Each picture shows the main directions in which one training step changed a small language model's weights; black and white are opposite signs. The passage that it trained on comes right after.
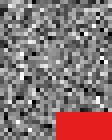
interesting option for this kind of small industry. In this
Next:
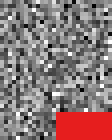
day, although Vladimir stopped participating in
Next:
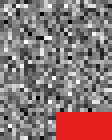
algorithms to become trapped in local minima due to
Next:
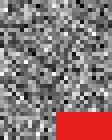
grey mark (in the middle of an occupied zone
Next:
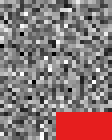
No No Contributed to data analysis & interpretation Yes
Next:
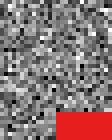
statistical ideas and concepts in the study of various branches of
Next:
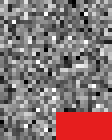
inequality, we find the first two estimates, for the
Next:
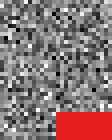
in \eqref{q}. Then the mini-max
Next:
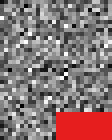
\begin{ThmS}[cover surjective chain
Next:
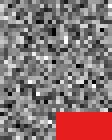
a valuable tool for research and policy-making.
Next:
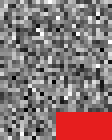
large chromatic number. Motivated by applications to the
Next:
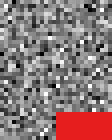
DNA extraction and long read sequencing and summary of
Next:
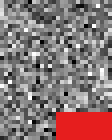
that one of the most important barriers to decide on the
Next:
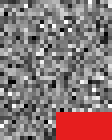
map $z_{v}^{[1]}\longrightarrow
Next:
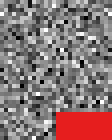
process called apoptosis and becomes less active.
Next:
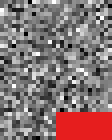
fact sufficient for regularity for all initial conditions, but this seems
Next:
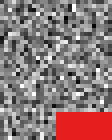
cyclic. \end{remark} We require one further
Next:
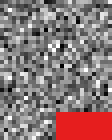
introduce \medskip \begin{defn} We call a function
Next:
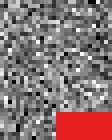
mathematics teaching in a large engineering class Isabel
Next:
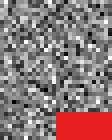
estimates. We obtain strong precompactness results in Section
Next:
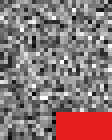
$$ B\begr X\oplus Z=
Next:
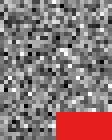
ANOVA test did not show significant differences between the two
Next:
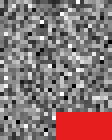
certain extent, this situation is changing among Indian women and
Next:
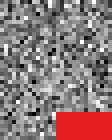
general. The geometrical concepts are commonly used to
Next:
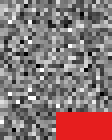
7a–o) or striatum (Fig.
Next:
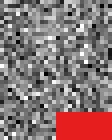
yarn, rewound on short spool
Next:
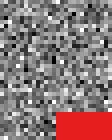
-1$. The scale parameter $\lambda$ is positive and
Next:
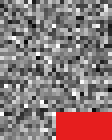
of floating numbers on which multiplications and
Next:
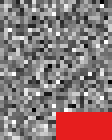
women in leadership do not always have the necessary community
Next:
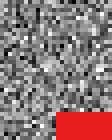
through a column of Amberlite
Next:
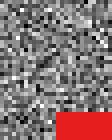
of tight Hamilton cycles in random
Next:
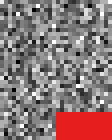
purulent, and deeply inflammatory
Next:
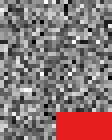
supply-side efforts across different platforms, particularly as the X
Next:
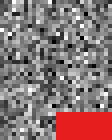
bounded by the product of an integrable function of $u$
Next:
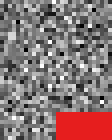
number. \vskip0.2cm \noindent{\small
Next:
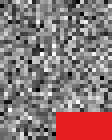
of HAp against *S. aureus*.
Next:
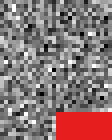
normal subgroup of $K_0$, so $H$
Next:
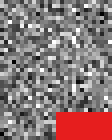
$X(t)$ of Vasicek Process
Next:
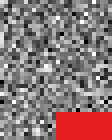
\epsilon(a) aa^* \] and
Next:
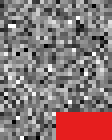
in Figure 3 and the strain energy release rate
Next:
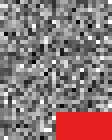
and Policy for Sustainable Development*.
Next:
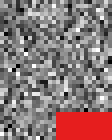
belonging to 44 genera belonging to 12 families were
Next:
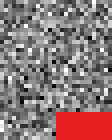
Kiran Desai, Salman
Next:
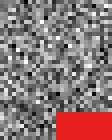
follows by symmetry. \end{proof}
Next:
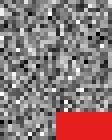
0$ *and all its coefficients are nonnegative.*
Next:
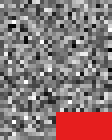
in Figure 3 in Section 3. The area consists of 7
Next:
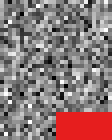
of Seleucia date to the
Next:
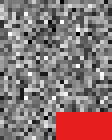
threats sources such as the tool drop,
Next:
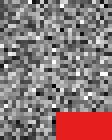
for this reaction in the temperature range in which the
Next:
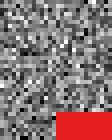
the infestation of emerging caterpillars
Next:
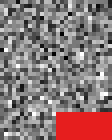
et al. [13] as a significant contributor
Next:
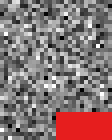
patient tracing and service planning. Clinical
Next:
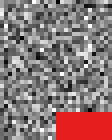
this study, the resilience levels of women who underwent
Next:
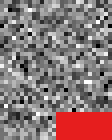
objective is to find the spherical transform of the functions
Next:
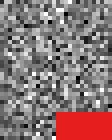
species. Agave Sisalana plant leaves fibers are
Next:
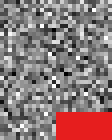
implicit-explicit {$hp$}-discontinuous
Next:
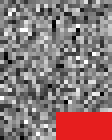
was prepared according to Miller and Rhode
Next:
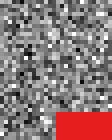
State University; Department of Geography, Ecology and
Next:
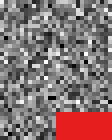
One study questioned the efficacy of Weight
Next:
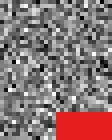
$(\cp)/I$, which corresponds to the
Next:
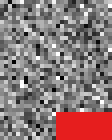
services and/or human resources for the NFDI.
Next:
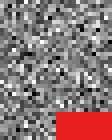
below $\pi(A)$. The extreme cases of
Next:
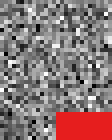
- t$ curves having minimum μ_j 's at
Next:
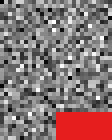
JSON sent in POST Request:
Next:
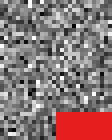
or compressible coefficients in a polynomial chaos expansion is
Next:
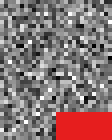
8). Figure 8. Population along the
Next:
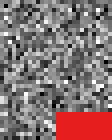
cm Circular Raised Dry White
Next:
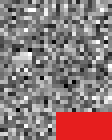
can be a rational number, it follows that $\Lambda
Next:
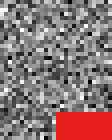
more knowledge sharing, training, awareness and advocacy
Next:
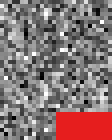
and regulatory frameworks, have a significant impact on
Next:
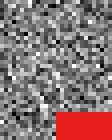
met while minimizing the charging energy cost. To take
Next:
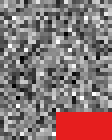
$\square$ 4.4. *The case of
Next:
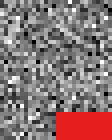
$f\in \bV'$, find $u\in
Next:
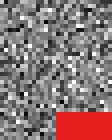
solar flares and solar loops near of this region
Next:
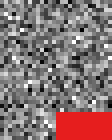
by $k$. Its $\Z$--grading is
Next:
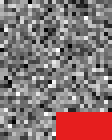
which precis to apply the Lebesgue Theorem with
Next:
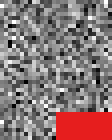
in the non-degenerate case. The graph consists of
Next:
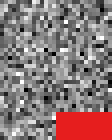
tree may be a suitable biomonitor for determining
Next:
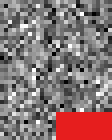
Acceptance of papers **December, 2025**
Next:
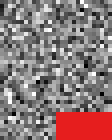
a little more complicated equation. \vskip5pt
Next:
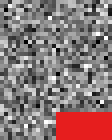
written as a series of primitive sets. If not,With
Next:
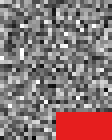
Department of "Library Science", State Institute of
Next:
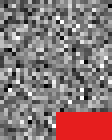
285 degrees of freedom is statistically significant at
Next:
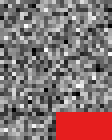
Sugar (g) ¹ Sodium
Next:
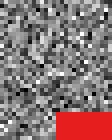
$ consists of only odd twisted primitive elements. This is
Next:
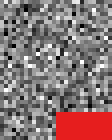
Change Statistics ΔR^2
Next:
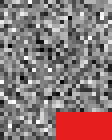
using the Nelder-Mead simplex algorithm.
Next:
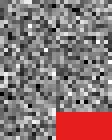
use over the years to solve various real-life
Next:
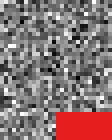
In other words, we have $$0\lra P^*
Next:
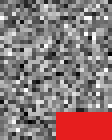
\begin{figure}[H] \centering
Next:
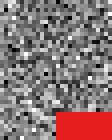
Then there is $\epsilon >0$ such that
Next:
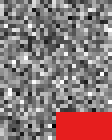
the usual BMO-space on $Q_k^*$.
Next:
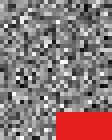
we aim to apply the necessary and sufficient conditions for global
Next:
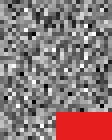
used to determine how much the independent variable is able to explain
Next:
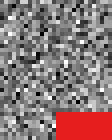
\{u \in \mathcal{N}_{\varepsilon}
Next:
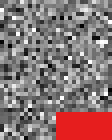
\end{equation} These are graded via the local system
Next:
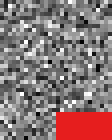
compared to healthy animals. The effect was raised
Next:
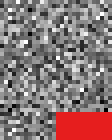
is Cauchy in the Hilbert Space
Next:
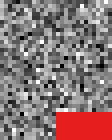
used the Google results page as a direct
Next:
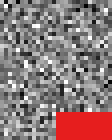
R^2 values were, in general, lower than in
